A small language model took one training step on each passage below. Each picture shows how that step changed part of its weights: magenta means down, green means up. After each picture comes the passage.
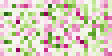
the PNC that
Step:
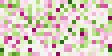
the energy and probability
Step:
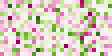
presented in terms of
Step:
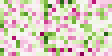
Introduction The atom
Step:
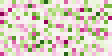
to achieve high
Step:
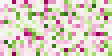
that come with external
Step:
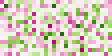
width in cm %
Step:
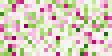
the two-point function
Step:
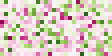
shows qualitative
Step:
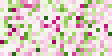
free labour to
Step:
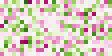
one space and one
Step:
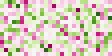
fibres used were
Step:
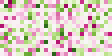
elastic scattering amplitude.
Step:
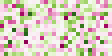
$L$ and
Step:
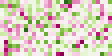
the double-well potential
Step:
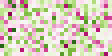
the $32 \times
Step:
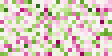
islands, might
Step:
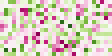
and the traditional
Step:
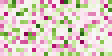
qubit $j$:
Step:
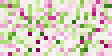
the transfer of the data
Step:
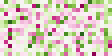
develops with respect to
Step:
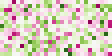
The ObsID
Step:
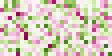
the dispersion cavity.
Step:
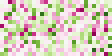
was not to extend
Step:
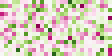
low. The energy resolution
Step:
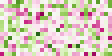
superior and more
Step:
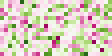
not improve our fit quality
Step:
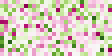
also in intensity. The
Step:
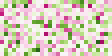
$\beta$-model to
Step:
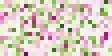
required, $\sim
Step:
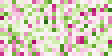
both \qc and
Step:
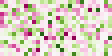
around the maximum phase of
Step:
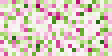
attract our
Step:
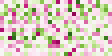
between the approximate effective basis
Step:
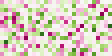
using the Garfield
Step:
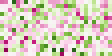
the stationary
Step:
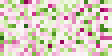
made of very many small
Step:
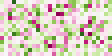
observable, the system
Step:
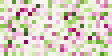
$F$ is the
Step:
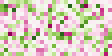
interval of observation
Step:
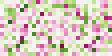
the rWGS
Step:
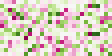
by means of the
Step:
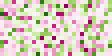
observables: {\bf
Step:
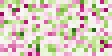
increase in the voltage
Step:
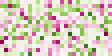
the same sum in both
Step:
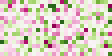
We find that the
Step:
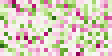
the CT3 state
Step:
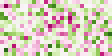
using differentiable
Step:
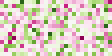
Physics Data Grid
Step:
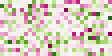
coincides with that
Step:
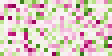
National Centre
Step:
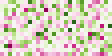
of reference sources.
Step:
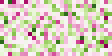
that the viscous
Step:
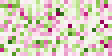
the end, the
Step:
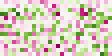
flux pinning
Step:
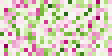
information. The reports
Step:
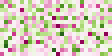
a black hole mass and
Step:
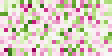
greater absorption of light
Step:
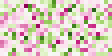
often initially not
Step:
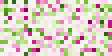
The active layer of
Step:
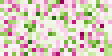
CI to cards
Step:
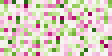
representation, the energy is
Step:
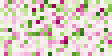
will prove particularly
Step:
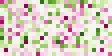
representing the {\em
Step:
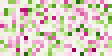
and multistate configuration of
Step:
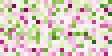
Astronomy, University
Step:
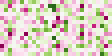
We also provide a
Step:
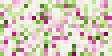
the negative powers
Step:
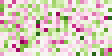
labeled data and
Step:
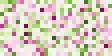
of the many-body
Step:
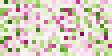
with respect to the
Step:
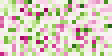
and 1. This can
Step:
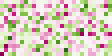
X-ray luminosity in
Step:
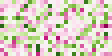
in Figs. 6
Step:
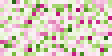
or reflections at
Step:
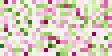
the optimizer
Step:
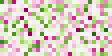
manifestation of
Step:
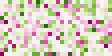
As the sphere is
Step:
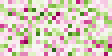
to even quantum numbers and
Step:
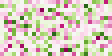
QGP transport coefficients
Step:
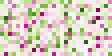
GaAs. It
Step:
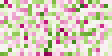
test LLMs on
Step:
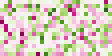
there should be sufficient information
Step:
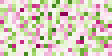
used all the data public
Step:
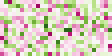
the bottom-right
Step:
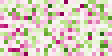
from BL07U
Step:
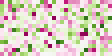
condition with the frequency of
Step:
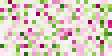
The SMA beam size
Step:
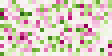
definition of accuracy requires a
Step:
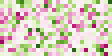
accounts for the dependence
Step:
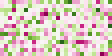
chargement d'un
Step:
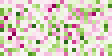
different kinds.
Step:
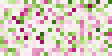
transition between T1 and
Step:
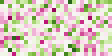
predicts an increase of
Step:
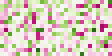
about the helix
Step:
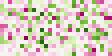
to the notion of
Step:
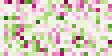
\nonumber\\ &&
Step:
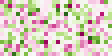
L. Li,
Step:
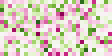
ladder give the
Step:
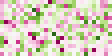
the same industry
